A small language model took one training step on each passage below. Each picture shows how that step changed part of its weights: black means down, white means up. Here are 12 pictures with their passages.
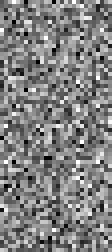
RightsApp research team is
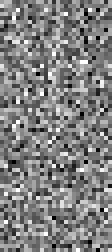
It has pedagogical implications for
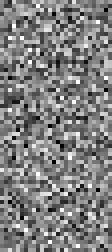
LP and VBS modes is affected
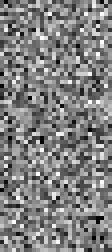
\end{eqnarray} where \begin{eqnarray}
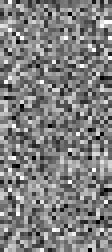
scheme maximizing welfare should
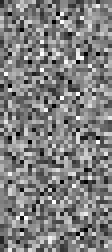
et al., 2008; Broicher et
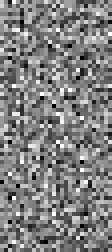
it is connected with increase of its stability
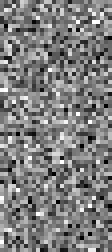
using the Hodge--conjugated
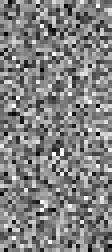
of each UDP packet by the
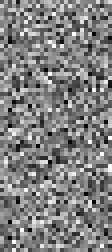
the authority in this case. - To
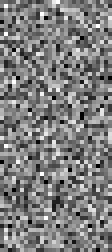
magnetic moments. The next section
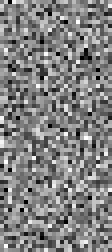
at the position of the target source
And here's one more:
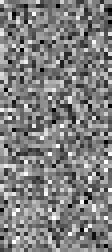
associated with additional manufacturing
